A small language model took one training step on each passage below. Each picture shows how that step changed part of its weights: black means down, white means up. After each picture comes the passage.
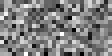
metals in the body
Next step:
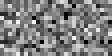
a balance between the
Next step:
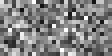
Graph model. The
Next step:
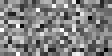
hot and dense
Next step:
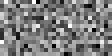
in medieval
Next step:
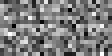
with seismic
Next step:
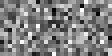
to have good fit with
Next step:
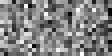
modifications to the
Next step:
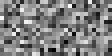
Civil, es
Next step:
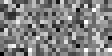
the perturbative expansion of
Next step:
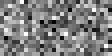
sector primario y,
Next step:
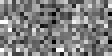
ignore the issues
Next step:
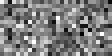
and ${\rm Re}
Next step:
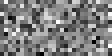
that covers all of
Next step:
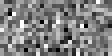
A.~H. and
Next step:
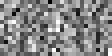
of 2 years.
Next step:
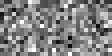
experiences 2.47
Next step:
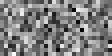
sentences, and the
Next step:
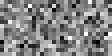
online platforms are often
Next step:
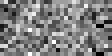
$\beta$ and instead
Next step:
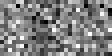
is being chased by
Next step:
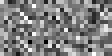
who walked
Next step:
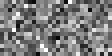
tasniflash uchun
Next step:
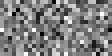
development. More details at
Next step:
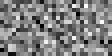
high speed of the machine
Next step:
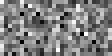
other measures is one of
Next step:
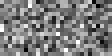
attitude and they
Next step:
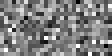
(unde nu
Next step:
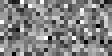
empirical entropy of the
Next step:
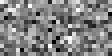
layout of the paper
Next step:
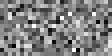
layers. Recently,
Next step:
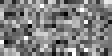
- 3 \lambda +
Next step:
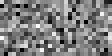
They are giant
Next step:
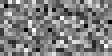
about your ability to
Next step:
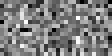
node types to distinguish
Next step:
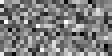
metodik tizimi ishlab
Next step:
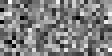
6th International Workshop
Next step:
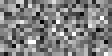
4c is clearly
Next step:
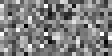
the fermion mass matrix
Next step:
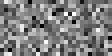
self-defense against
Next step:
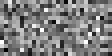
de Washington
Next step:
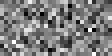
impresos. El
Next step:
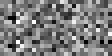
the time between the
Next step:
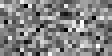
ICSID was created
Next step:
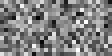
states} which are described
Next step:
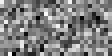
influence the rate of development
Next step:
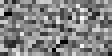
FKM) .
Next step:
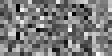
oila qurish
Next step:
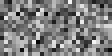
ish emas,
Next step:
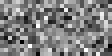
identified and excluded
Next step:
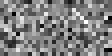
the deformed
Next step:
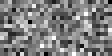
Error bars
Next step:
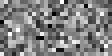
now quantify the ability
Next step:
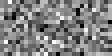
The derivative expansion of an
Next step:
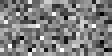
o soggetti
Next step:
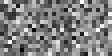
the helicities of the
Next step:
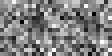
aim of understanding the
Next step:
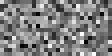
the decline in global
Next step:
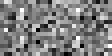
and findings to all the
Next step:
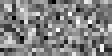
chosen. Warm and
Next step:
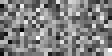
advanced and become integrated
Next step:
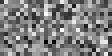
the understanding of the terms
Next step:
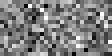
emphasis was placed on
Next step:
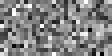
технологии. –
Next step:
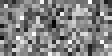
analyzes the effectiveness
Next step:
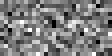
M/k$ with
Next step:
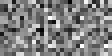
de comunicare
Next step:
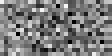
is a relatively frequent
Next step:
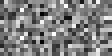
from a particular group
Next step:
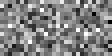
of use of the following
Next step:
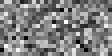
example, in neutron
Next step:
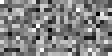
field and searching for
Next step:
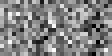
Finally, simulation results demonstrate
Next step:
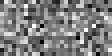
in accordance with
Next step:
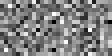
yo, que con
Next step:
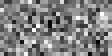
data that are to be
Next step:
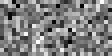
a cualquier
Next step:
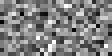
with an intelligent
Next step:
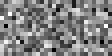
level of knowledge in the
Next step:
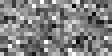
is driven by the
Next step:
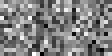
flame velocity is
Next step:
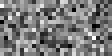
circles correspond to
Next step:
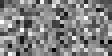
minimum of the interaction energy
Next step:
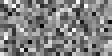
reversal of
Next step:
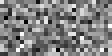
mean and SEM %
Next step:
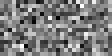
berish hisobiga
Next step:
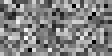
the QED potential is
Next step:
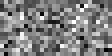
other words, they
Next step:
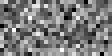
time $\zeta =
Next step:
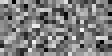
raramente é
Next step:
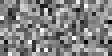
shutdown of the
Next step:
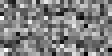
yıl sonra
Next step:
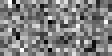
de seguridad en
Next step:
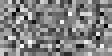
region. The 21 countries
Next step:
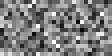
behaviour of rural areas in
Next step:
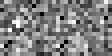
In other waterborne
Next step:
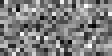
steel valve cover
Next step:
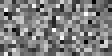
voor geval
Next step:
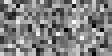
the reconstructed images is
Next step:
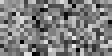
a tendency towards a
